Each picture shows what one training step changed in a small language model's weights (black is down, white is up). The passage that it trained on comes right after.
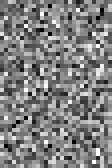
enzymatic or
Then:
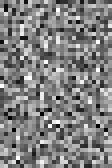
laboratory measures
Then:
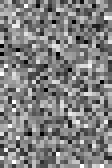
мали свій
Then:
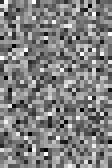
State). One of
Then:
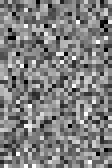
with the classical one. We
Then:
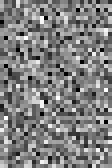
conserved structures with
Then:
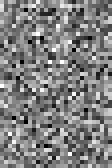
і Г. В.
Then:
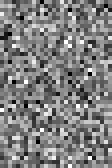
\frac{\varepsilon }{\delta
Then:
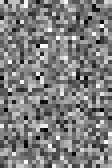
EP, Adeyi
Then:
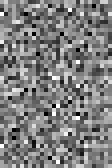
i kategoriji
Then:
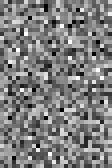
robust results. As
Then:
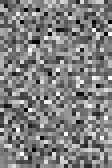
aan zullen
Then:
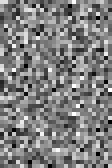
of a vehicle.
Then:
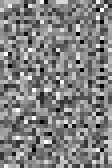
a $k$-module and
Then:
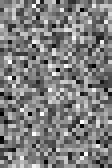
preceding paragraph.
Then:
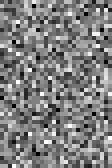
the common multiplicity space
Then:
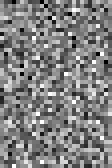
transformation des entreprises
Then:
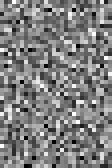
1$ and any $\varepsilon
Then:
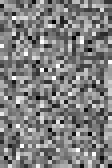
world's most
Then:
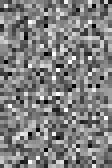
Diego, CA
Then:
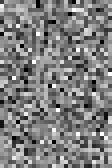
yuridik yordam
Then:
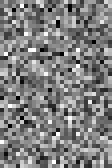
\cite{crw} one
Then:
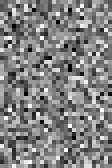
and adjustments to this
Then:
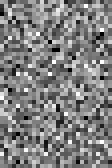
jumping locus
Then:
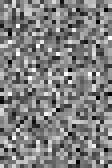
the monomial $\ve
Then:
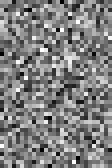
evaluated once per
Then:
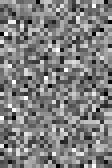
va mamlakatimiz
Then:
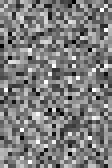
of Technology.
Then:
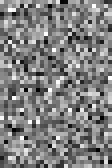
LEP. Os
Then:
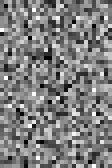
We provide a positive
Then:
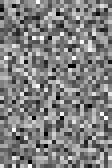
tidak mencapai
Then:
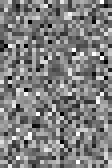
we present a multidimensional
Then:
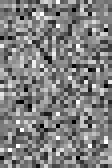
are the rites that I
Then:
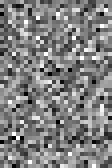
ouders wil meer
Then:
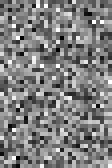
strategies like
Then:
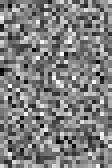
differential equation, the form of
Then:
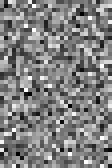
and experimental models
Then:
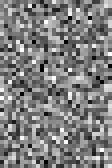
$\varphi\in A$ we
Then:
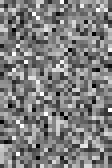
the volume of
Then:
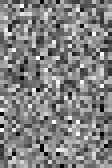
rather than pressuring and
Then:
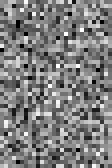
They also lack a
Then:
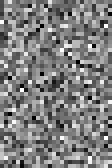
structure in $\sD$. }
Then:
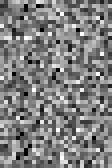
points produce equivalent
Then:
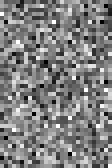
(b) edge node
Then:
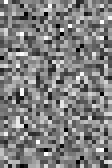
we have $|E|
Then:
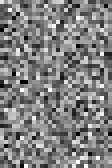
$G$ be the group of
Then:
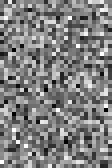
to Retain in an
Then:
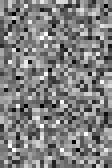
que las industrias la
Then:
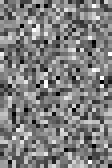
the source term as
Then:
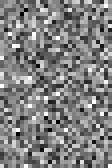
the following notation: \[
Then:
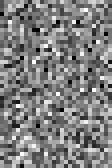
three main activities:
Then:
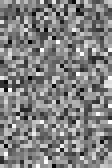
z_j$ and then define
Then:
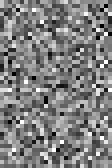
a further extension
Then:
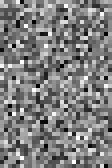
(Cirino et al,
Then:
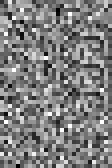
By Lemma 4, the
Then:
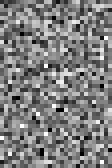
that for no $n$ this
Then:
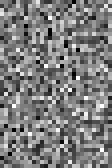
of entropy and of
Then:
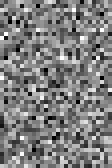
a three-year
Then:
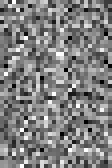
L}\phi \right)
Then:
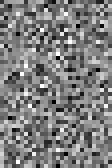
Multiple Solutes
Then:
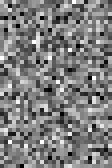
chocolate FM with
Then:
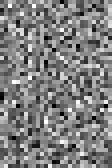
its highest rate
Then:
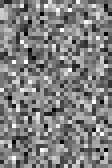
to this eddy current
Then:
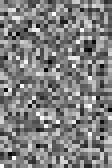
old or new, that
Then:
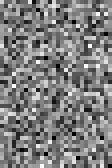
\theta$ differs from
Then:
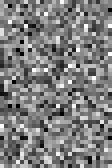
$\langle M\rangle_t
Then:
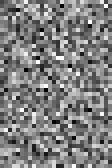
To support this [12]
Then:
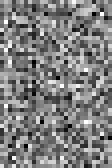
здатності до
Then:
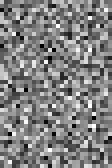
in the CO₂
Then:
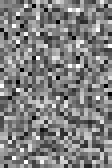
dos artigos será
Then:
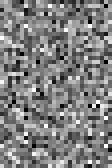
professor T.T.
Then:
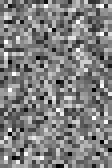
codimension one transversely
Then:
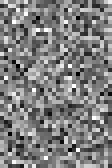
The treatment of the
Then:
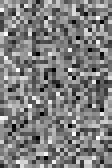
these water molecules
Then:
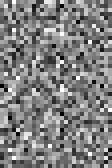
and web application.
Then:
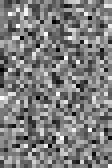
Theorem \ref{Theorem}
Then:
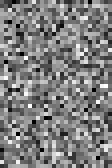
replacing $\eta$
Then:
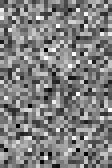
rest of this paper is
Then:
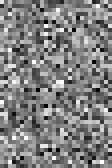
the latest analysis.
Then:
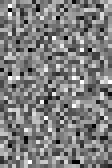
and computers needed for
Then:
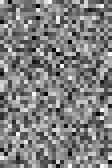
(NO) and increased
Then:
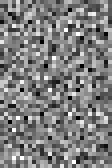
simple greedy or
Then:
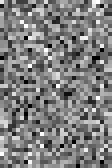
increases with age and it
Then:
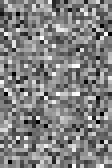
a binary mixture
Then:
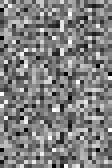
No No No
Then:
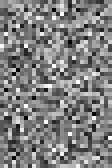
Assume the existence of
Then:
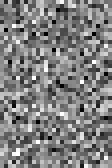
Vertreter und
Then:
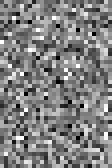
Informasi di atas
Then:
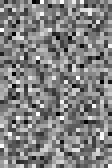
finished but about a
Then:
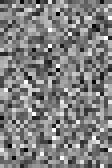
general, especially
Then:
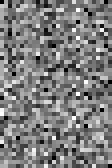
qayta tiklash
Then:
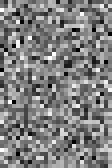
tension of aqueous
